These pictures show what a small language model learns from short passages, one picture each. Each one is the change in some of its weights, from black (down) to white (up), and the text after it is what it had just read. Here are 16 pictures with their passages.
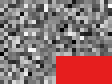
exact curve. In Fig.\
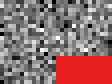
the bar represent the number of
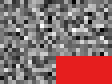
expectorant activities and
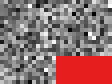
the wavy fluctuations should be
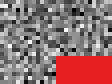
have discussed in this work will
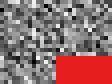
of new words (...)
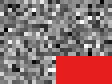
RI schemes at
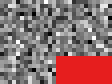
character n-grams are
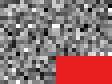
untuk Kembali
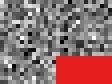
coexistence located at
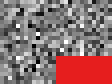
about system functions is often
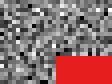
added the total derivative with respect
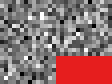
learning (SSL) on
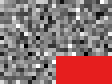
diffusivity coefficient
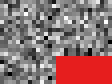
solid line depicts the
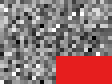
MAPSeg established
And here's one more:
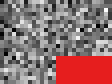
va tishlarning shakllanishi
